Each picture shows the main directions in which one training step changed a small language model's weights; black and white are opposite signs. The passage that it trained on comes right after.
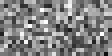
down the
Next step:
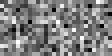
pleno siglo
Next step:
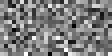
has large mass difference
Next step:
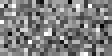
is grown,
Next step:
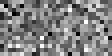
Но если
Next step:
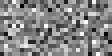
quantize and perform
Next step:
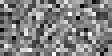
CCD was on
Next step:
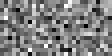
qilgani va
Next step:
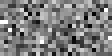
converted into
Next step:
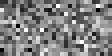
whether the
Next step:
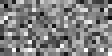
I will address
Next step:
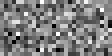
adding an
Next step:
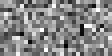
to remove the
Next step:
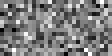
Existing results
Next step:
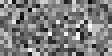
performer. The
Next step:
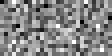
cepat dan
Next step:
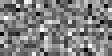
viscosity effect
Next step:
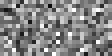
the first equation as
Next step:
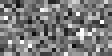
что можно
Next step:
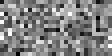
Ling, X.
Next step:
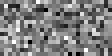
designing and
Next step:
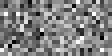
entrega de bens
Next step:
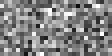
is a modeling
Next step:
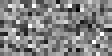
integral is
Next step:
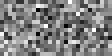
points defined
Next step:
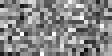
perception du
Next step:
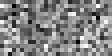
o disposto no
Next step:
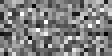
место в
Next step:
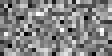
physical processes
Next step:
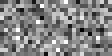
of a robust
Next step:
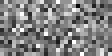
respectively. In the
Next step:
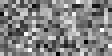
better solutions,
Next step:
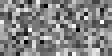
при цьому
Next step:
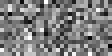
any barrier
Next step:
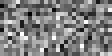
energy production,
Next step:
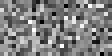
latent dimension
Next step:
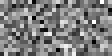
calculation, we
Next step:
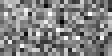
in the second term
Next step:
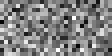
compensate for the
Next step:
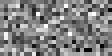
currents $\Delta
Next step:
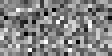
beradi degan
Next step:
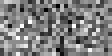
exactly the
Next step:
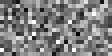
significativo al
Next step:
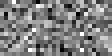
predictions from the
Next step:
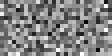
this review we
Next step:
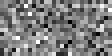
the scattering
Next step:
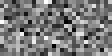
die positiven
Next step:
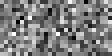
realized by
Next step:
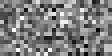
players, our
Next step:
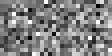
\osse during
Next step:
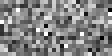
of the intervention
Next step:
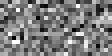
and denoising
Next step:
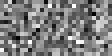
and performed,
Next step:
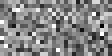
rate of the
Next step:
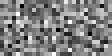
se basa en
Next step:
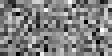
proportional to the
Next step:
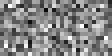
and later observations
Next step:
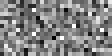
evidence is
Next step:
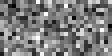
the edge n the
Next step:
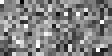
того, з
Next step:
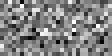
under debate and
